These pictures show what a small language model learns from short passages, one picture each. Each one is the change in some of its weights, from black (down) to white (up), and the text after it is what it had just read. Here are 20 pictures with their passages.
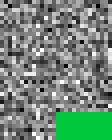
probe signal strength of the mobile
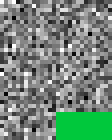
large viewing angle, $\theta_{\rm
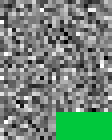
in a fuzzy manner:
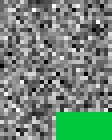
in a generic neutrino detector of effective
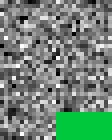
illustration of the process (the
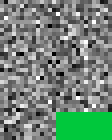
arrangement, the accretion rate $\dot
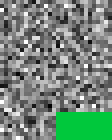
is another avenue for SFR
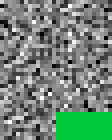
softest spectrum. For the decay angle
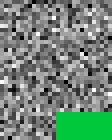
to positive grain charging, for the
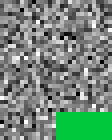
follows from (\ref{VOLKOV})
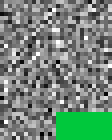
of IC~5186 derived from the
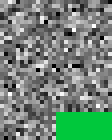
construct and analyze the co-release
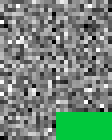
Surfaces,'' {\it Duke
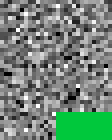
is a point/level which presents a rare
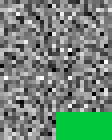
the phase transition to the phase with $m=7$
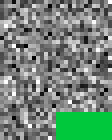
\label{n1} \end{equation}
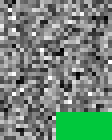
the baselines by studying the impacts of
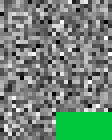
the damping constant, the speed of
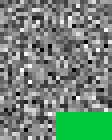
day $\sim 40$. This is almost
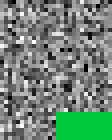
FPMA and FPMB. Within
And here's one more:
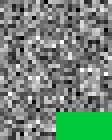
scaled units, with a small systematic
